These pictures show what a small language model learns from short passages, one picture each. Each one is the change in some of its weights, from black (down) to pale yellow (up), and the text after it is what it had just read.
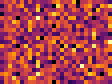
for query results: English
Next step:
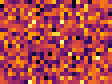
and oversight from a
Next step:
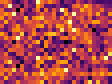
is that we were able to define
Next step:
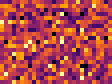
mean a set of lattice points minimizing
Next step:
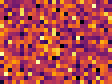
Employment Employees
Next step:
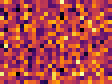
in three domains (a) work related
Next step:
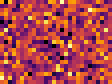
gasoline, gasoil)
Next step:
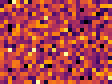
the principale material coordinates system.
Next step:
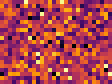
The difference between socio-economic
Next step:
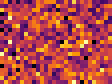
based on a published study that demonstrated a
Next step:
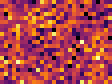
and get a more accurate layout design
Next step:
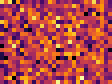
\bibitem[Skibbe and
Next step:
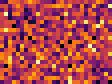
a set of pretransitions and
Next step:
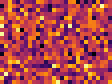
of certain hazards are not
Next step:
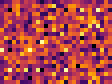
the Hessian matrix, respectively,
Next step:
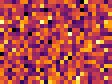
third boundary condition – the unique function
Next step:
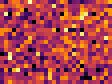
a stochastic flow of material entering the
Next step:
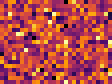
node functions:} A major decision is how
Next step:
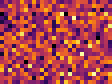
short for: {\em generated by its
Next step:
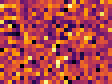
practice of electronic medical record
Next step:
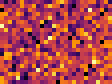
every $\varepsilon \in (0,
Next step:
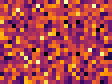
hightechnological or another words
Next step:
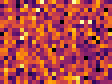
and evaluation of tiny
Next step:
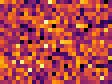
sharply different. I think that
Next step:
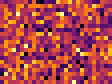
we create today. We prove the
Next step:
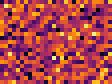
develop algorithm theoretical basis documents along with
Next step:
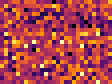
the data envelopment analysis. Results show
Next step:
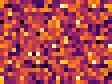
student exchange programs and research collaboration between
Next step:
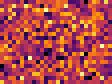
be estimated (in particular that it belongs
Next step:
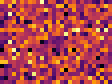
within zirconia-fixed
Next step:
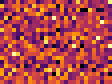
far to weak invariant. It is well
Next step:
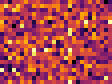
perform manual labour”
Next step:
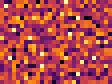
invariance theorem for both real and complex
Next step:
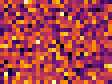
India (Date: 31st
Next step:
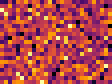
two far-apart regions, indicating
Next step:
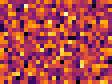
growing approach in this area is Physics
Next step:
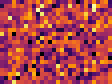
were males and 48 were
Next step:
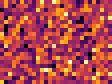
in STIM1 expression,
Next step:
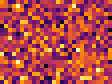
responsibility of the activity of the
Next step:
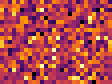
\wedge g .$$ For functions
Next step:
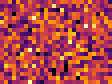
\mathfrak{I}_h$, there
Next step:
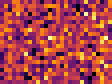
the Fuchsian differential equations for the
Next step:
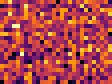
schools of a medium-sized
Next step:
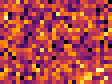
test the kits before distributing them
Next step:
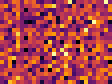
the existence of both shear and
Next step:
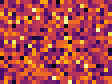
In order to evaluate overall heat losses
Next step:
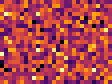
. \end{align*} Therefore we
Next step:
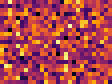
transformation; industrial internet of
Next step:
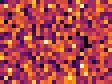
thought, similar educational games should be used
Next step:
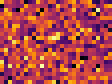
and useable as possible. The conditions
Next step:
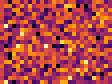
equations do not show singularities},
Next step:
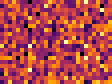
d'une telle
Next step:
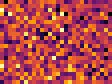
Choosing $\mu \ge
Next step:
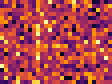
and 2 respondents stated that they
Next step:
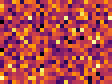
of the constituents of which material
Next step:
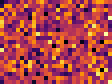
between every of $V_1$
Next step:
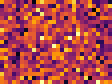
and proper parameters have been determined for
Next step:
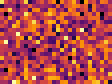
to 100% annual
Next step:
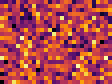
meld together, forming a
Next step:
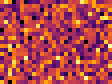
different statuses in terms of topological
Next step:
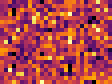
\right\rbrace$, $j
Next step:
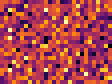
α extent of carbonation conversion
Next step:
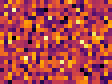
female teachers' WLB followed by
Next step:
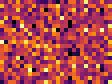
because of the new technological revolution
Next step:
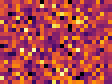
monitoring network (MN), which is
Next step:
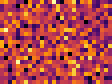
in bioeconomic modeling chains
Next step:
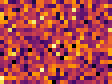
in the Gharbi system) should
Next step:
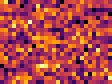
RFID readers in all
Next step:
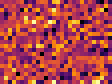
be an algebraic double coset. That
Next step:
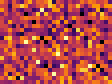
interchanges of domains and
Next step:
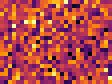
spinal cord and the
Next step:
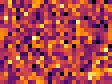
experiences that they were taught how
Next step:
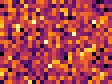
of a vector field $X$. Suppose
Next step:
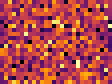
motion have been simplified using the
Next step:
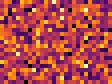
formula. Note that since we take the
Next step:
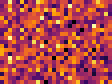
set of places $S$, and
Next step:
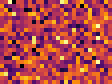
$\underline{A}$* The matrix
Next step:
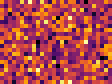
d'après ce qui
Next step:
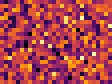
surplus of FV products, thus
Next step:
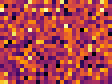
Proof} It suffices to remark that a
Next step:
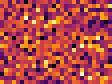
be very small in SAE applications
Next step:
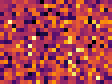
the caregiver $k \in
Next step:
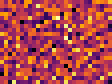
from each row and from each column.
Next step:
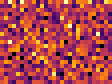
lymph nodes, indicating single
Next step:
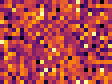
This part is then encapsulated
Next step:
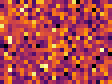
of atoms and molecules.
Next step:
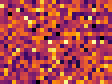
Holy Spirit inspired
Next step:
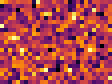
geological research, mining,
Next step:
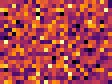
Math and Physical Sciences Reference
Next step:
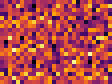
for few attempts over Zero
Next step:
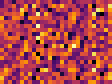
ME, Goldberger
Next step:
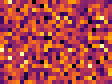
entire ordering process, starting from order
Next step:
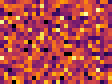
characterization (C) introduces complexity by
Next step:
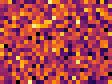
transseptal suturing while
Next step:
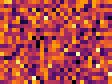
then for any $\eF \in
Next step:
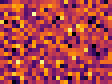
practice on the portal if they are
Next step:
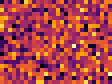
reciprocally influence CK
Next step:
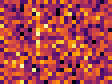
This 610 research supports that
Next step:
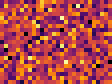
in $\Bbb C^n$ and
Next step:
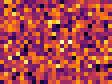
decision factor will be the model best
